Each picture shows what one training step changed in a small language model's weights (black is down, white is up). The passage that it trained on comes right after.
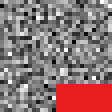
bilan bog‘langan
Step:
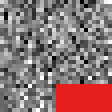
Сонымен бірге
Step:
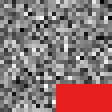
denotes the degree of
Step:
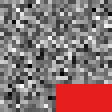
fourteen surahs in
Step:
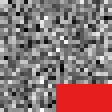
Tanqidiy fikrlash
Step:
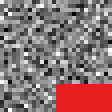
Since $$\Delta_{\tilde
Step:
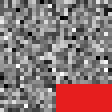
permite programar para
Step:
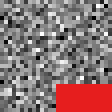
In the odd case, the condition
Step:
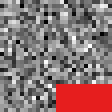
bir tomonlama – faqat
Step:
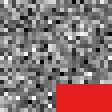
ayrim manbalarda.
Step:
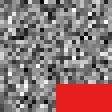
что позволило
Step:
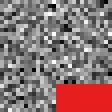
domains, generalizing an
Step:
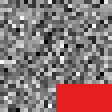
astronomlari qatorida
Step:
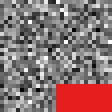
Question 2 . His
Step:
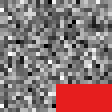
and Iran: Contact and
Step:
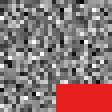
analitik fikrlash,
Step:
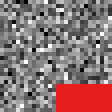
variables $\{I_s :
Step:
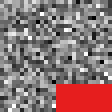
by $t^i$ we can
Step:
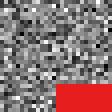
de ce texte: dans
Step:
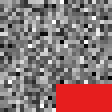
We now write down
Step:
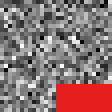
standard jacobian
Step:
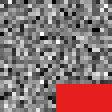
in particular, been found to have
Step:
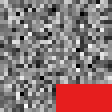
от того, в каком
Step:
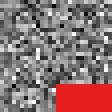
\quad \text{and}\quad
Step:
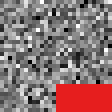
negocio. Resulta
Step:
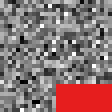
algebra consisting of the vector fields
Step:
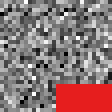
Standardului SM
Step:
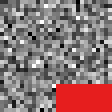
acuáticos de El
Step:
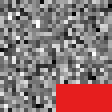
into the following commutative
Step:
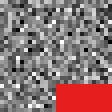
– это период,
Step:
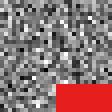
обаче ще
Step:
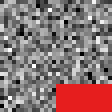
concentration and the initial
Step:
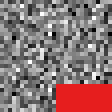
-Teamteaching nach
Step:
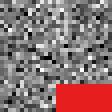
Y}_{x}.$$ On the other
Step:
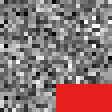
structure, we use a dynamical
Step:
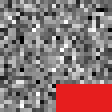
on the $n \times n$
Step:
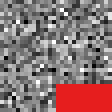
IFU Issue 1
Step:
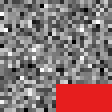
treden naar buiten
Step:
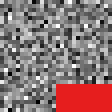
If $b \neq 0$ we may
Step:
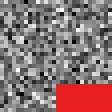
*European Journal
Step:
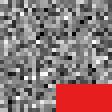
this we follow Section~4.1
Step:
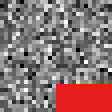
se concentra na revisão de
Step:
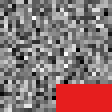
ham berilishi
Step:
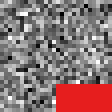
жоқ, Азалы
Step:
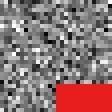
braid) relation which
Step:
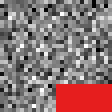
measures give to points of their
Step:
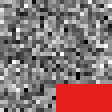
$\mathcal{C}$ we say that
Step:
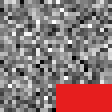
Transform back to a
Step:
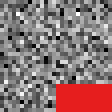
also unaffected by rescaling
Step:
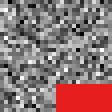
Amer. Math.
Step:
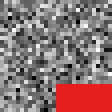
sous le nom de modèle
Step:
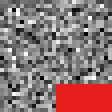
atividade física:
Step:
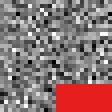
grateful to my
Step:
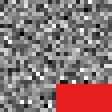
Il s'agit d'un
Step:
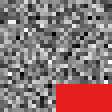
sichqon bilan bosish
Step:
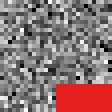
esta se destacan, por una
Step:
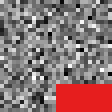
Health Monitoring
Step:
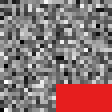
in $I^{\prime}$ such that
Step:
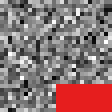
– функції
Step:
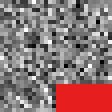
Bennett Chow for
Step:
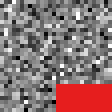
relatos tradicionais com o
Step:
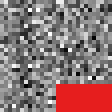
є утворення
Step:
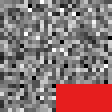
equilibrio trabajo-
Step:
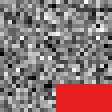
usualmente realizan los
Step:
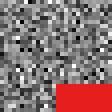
учириб олиб
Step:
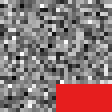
as originally observed in
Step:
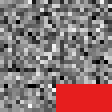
de valores de salida. -
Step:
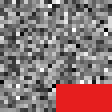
da necessidade de
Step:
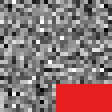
exemplifies $|G|
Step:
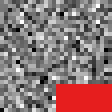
ہو، جس
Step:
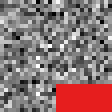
Н. «Стенд
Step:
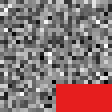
(далее —
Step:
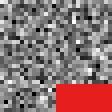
sociais. Porém,
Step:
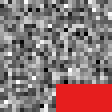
terduga lainnya.
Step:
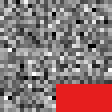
consistent and correct use of
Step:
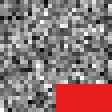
& LORENTE
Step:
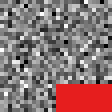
\alpha(I)$ is the
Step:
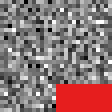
wenschelijk is.
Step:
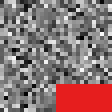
\( A \) remains
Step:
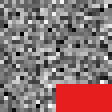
o'simligi, uning
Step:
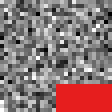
solutions. Then the equation
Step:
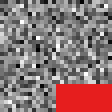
complex plane so that it
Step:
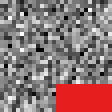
that following holds. For every graph
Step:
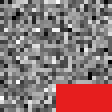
canonical type (with
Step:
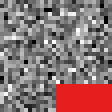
identity (\ref{a21})
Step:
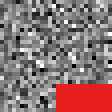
versions, and interpretations
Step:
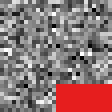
turns out to be a
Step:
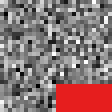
Румунія та
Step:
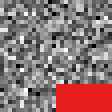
function $\Delta_n$ attains
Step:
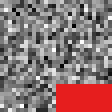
que, en atención a su
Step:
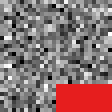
en la observación,
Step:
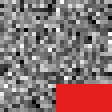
of regular elements of $G$.
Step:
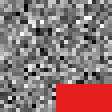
Finda-se o dia.
